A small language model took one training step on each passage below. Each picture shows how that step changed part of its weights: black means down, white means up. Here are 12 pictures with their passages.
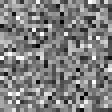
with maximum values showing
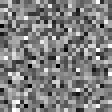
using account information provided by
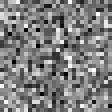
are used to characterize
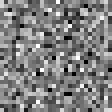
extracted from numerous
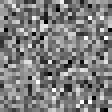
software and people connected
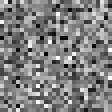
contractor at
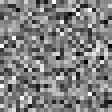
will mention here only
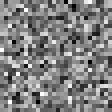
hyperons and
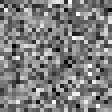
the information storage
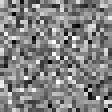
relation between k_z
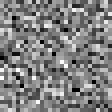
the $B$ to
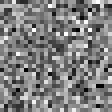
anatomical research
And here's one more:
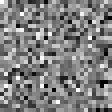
only to search and view
